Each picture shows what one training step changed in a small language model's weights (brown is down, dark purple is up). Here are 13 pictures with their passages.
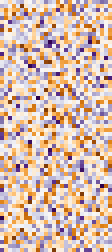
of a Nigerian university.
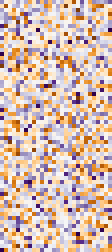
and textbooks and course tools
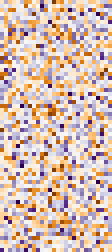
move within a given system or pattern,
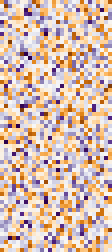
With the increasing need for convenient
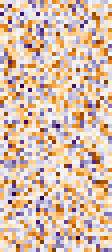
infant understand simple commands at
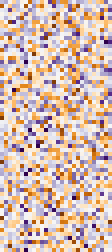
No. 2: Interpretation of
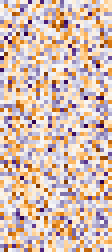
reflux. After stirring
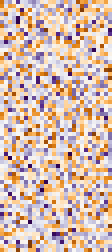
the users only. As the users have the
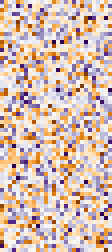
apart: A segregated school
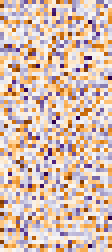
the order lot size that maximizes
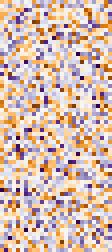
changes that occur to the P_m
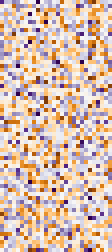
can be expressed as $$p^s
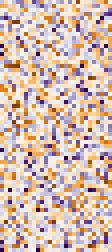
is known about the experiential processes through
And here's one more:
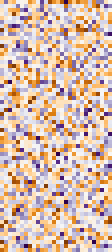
be divided into two or more groups and
